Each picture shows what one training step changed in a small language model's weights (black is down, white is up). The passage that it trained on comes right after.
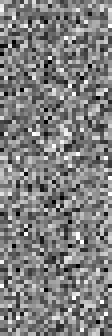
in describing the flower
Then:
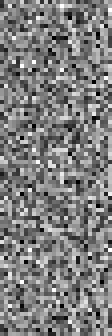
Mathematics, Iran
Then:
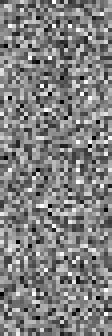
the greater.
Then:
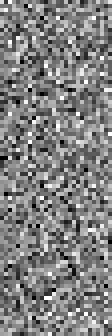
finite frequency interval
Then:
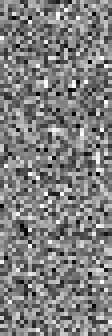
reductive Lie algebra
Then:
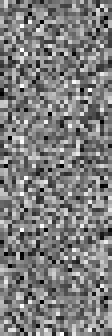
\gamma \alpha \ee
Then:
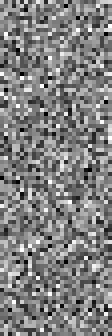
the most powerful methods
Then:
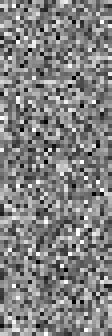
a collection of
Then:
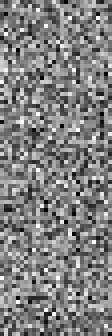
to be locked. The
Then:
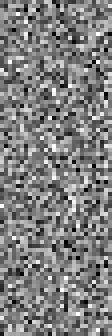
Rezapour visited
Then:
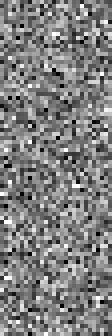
Arith.} {\bf
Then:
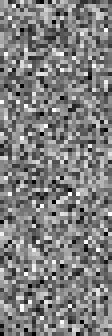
\mathbb{R}_+ \times
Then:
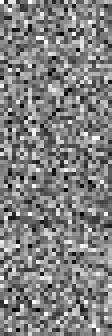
unbounded. Such
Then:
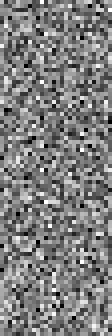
primal, letting
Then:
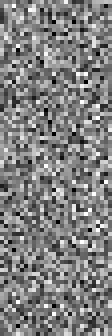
with existing selective
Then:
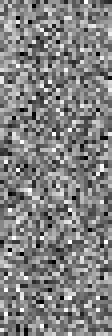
= \beta$ interfaces.
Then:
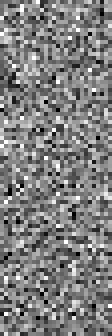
of the given angle belongs
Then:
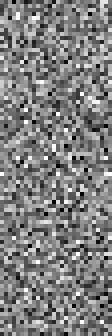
the pullback of
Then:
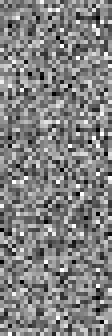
increases peak
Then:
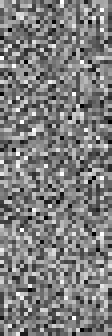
weakly closed subsets of
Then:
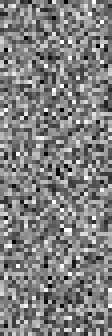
the stock-rationing
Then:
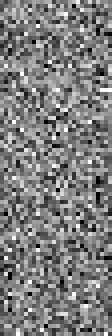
domain restrictions are listed
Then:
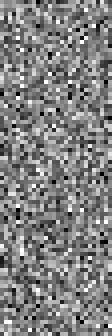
\textit{Algorithm 1}.
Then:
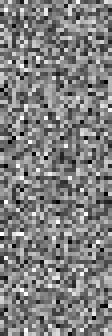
$\nabla$ is any symmetric
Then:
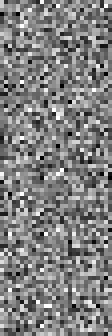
if for every $X \in
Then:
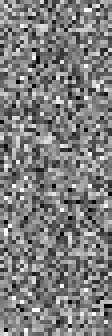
with $D_q$. We
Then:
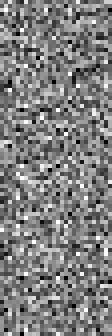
$\varepsilon\neq0$, there exists
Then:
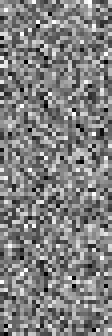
tri-diagonal system which can
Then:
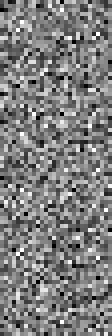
\\ Let us introduce a time
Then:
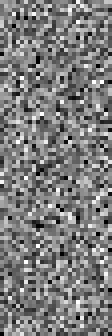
and fix $\BF_q$.
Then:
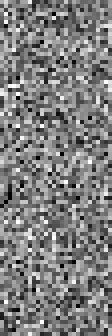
dihedral angles
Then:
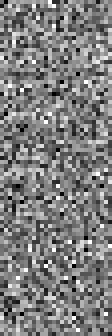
these intensity measures are
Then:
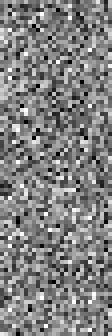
that is unimodal we do
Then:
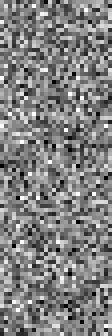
Theorem \ref{12}, one can
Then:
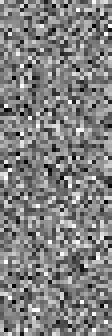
the $T^*M$-valued
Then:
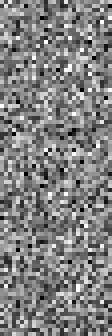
three cases. 1)
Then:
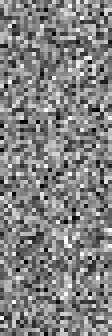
exacte courte
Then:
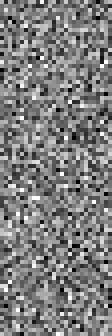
measure on $V$. Moreover, if
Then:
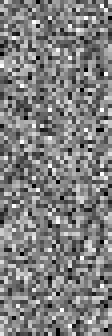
g\in G\mapsto
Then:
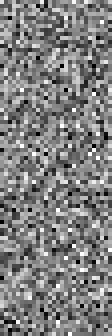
based on the resolution of
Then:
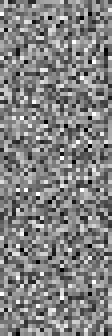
we prove the theorem. To prove
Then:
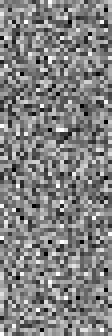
method used to prove the general case is
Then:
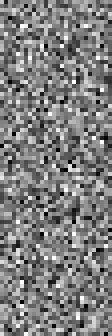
distributional function can be defined for any
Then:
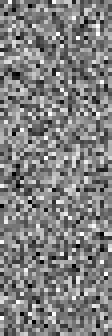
can be rewritten as
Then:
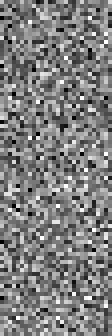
Funct. iFirst,
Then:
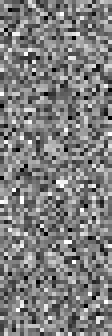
C^\cx$, where
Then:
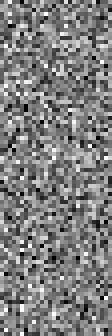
0 for $\rho \to
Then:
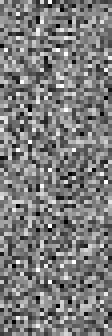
foliation preserving
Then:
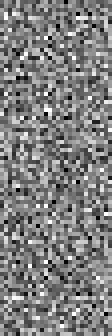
using the Leibniz
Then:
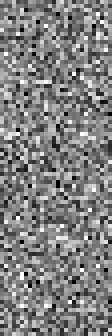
with \(G\)-action.
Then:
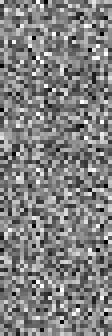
state the main theorem of this
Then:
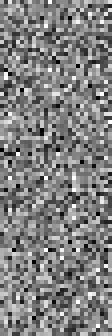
inversion formula for generating
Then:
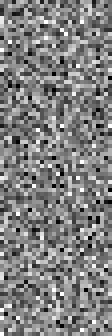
Namely, arbitrary
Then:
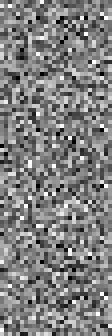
satysfying the
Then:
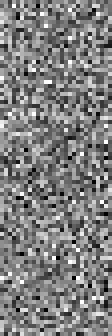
and \eqref{6}, we
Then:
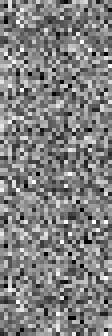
in (\ref{error}) and
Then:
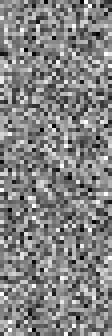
of Theorem~4.3.8
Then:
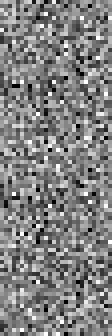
their bicrossed product.
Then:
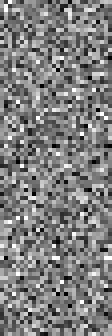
$g$ with $1\leq
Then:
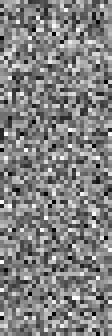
is the smallest possible
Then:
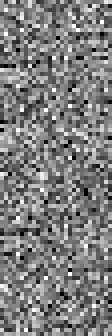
subset of $S^{\infty}
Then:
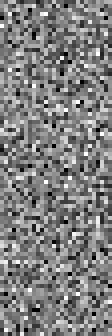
{\em that have $x$
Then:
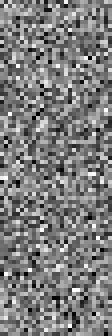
not at time $0$), we
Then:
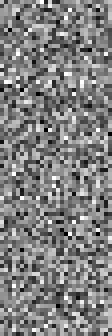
are given. Now, we
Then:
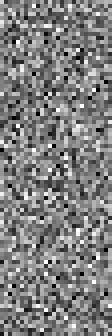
and the crossing number of
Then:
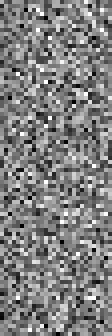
In the view of modular
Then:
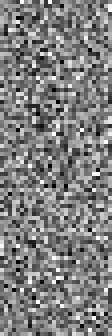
Nyima Kao and
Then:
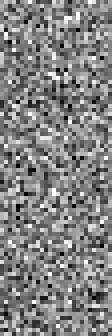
cost, the hybrid
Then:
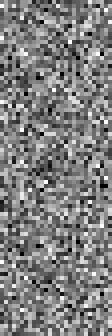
\cone \conv
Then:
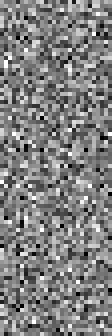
$q$ and $\varphi$, up
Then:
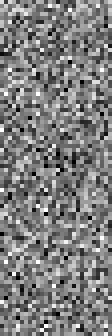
is easy to see that a
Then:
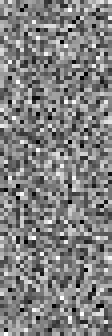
a_2$ and for any
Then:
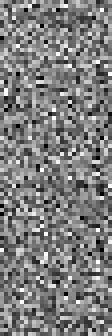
relation between both matrices (see
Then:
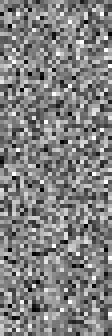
in FIGURE 2
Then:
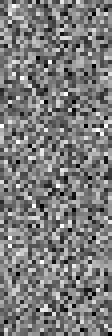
In particular, we conclude that smooth
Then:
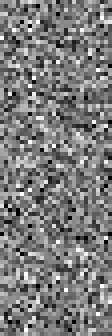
$$ \begin{array}{l}
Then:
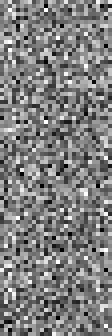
sections for notational
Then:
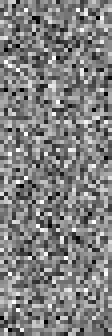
rectifiable. To our
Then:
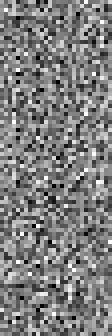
periodic functions.
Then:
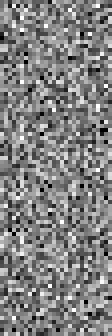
\eqref{x near
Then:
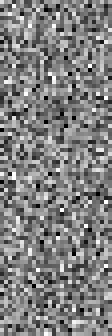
illustrated in the left
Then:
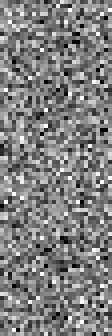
\cite{SST} that
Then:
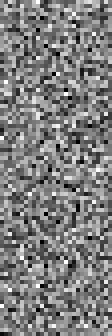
be a projective variety over
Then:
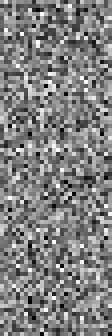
ergodic; in particular,
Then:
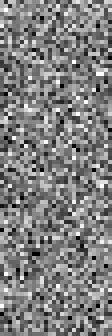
of elements of $C\mathbb
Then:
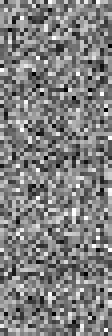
can be observed in all
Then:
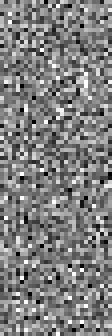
that $\alpha, \beta
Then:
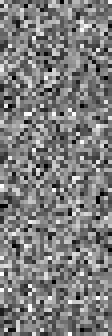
equality holds only when $M$
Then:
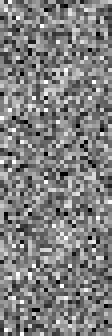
success $p$. \par
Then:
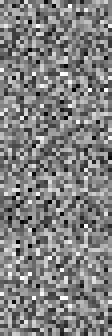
the proof of the lemma.
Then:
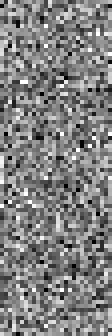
should be taken in doing
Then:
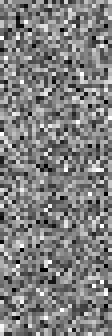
appears in Figure
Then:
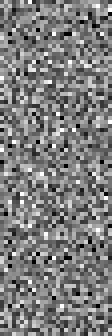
and Roynette
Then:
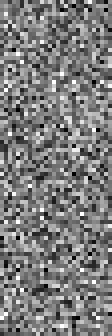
anti-derivation if this
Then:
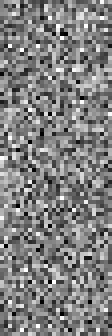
Unusually frequent
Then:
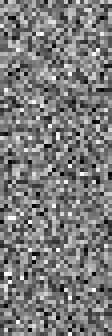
vertices $z=0$ through
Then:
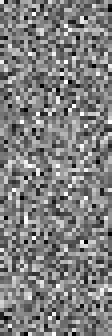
let $\V$ be a product of
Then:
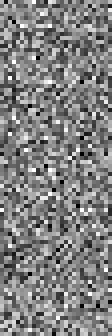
solution of problem (1),
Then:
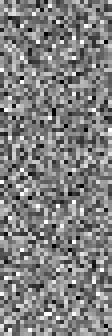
performed with initial conditions,
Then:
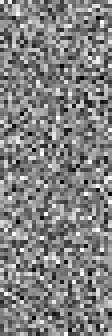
networks is considered
